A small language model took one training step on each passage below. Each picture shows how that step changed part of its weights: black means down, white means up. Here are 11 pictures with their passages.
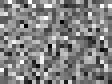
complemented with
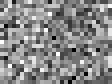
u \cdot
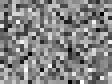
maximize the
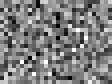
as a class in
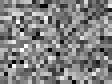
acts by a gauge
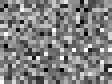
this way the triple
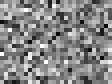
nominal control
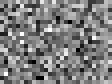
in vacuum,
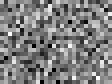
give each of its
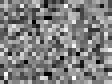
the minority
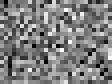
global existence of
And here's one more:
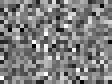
to zero. It
